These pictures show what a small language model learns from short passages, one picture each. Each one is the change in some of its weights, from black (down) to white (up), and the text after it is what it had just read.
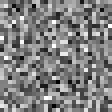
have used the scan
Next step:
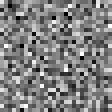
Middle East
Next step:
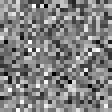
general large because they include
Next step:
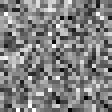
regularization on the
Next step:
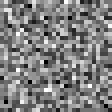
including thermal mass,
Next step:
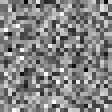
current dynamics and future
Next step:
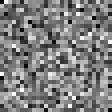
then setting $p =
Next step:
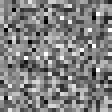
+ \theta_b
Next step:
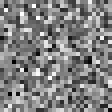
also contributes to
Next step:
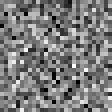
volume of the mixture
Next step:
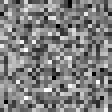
values, the model
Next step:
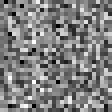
support the bank's
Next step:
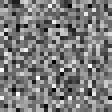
is the sample size -
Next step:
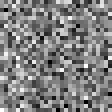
teams according to the
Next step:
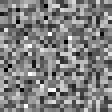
Hz) of
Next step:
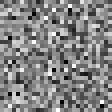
to refuse to
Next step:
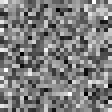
emphasis on
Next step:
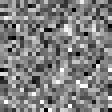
(clockwise from
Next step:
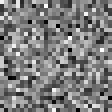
manually against the original
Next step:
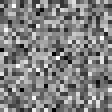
study the uplift
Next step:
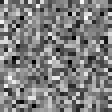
hysteresis curves
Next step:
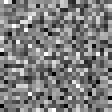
systems, measures against
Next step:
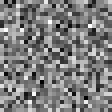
agreed on this second
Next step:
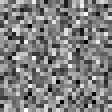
typically challenging since
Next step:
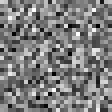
The experimental charge radii
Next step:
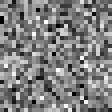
fact that overall resistance
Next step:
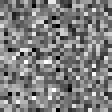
the study, not to
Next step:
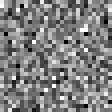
Triggering of
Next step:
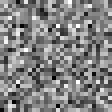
finite mechanism, the set
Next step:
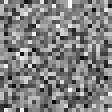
the IMs
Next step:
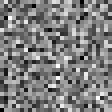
latter separation line depends
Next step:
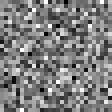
with a combination of
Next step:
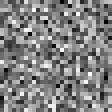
million. It
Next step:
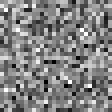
that for each kind
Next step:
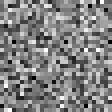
competition is a
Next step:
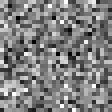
fast that the previous
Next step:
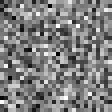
permission from the school
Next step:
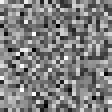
the spin system. We
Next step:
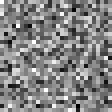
and topics to specific
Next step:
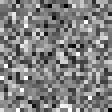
adopted as the
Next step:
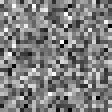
and Eve is much
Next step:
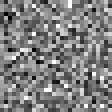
the policies, research
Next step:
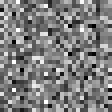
challenging traditional
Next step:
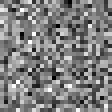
large, the system requires
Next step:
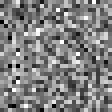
annotated to ensure
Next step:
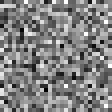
are very mild:
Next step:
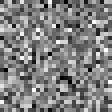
as long as we are
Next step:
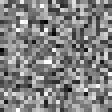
redshift, consistent with
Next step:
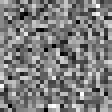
screen would insert
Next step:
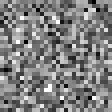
available, consequently the
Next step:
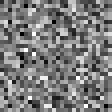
box represent the
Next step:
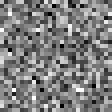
former protocol
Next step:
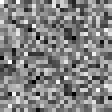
order to allow a
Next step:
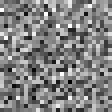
that the time required for
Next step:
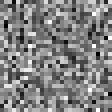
patients Table 2:
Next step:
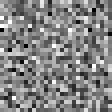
for the PDL
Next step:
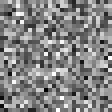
across countries and with
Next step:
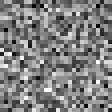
three segments,
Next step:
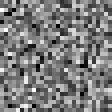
the profit improving
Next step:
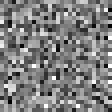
X-ray and
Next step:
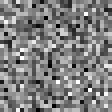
and the types of knowledge
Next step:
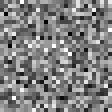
increase and varies for
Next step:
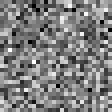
jets , which are
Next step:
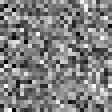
gradient is
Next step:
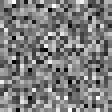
This research is also
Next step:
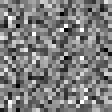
spectral emission line required an
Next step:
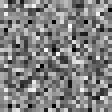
difference in associating
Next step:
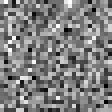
the initial version of
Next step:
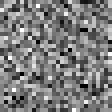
agent (such
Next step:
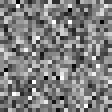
effectively managing high
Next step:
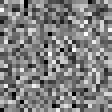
of incident radiation
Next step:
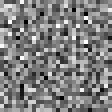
corresponds to two distributions:
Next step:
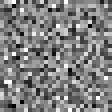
survey model is a research
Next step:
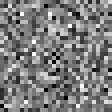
study were in line with
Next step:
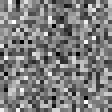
depends on the geometry
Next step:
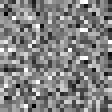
(TE) and
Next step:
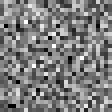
The authors designed a
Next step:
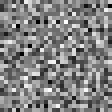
Department of Physics,
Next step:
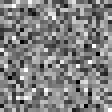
112 preservice
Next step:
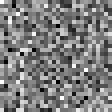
the amplitude of the
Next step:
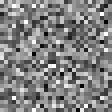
been studied for more than
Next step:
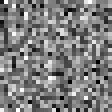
its removal and the
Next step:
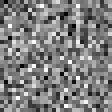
to discriminate
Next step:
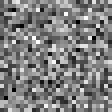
of Populations after
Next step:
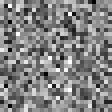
performance. In this
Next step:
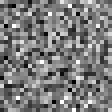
of discrimination in
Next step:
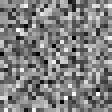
of earthquake
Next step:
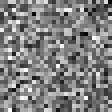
members with assistive
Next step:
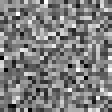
C = a constant
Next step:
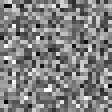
years, and further age
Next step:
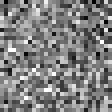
and packages,
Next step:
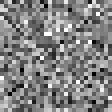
are available, one should
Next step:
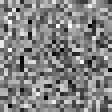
cite this version:
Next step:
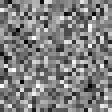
ion temperatures as
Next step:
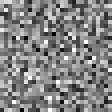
on each part in an
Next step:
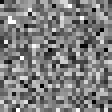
packing, where
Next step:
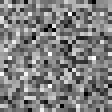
at rest. In such
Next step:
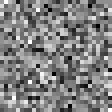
Figure 15 (b)
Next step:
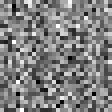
for the treatment of
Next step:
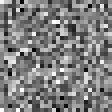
the metal and the
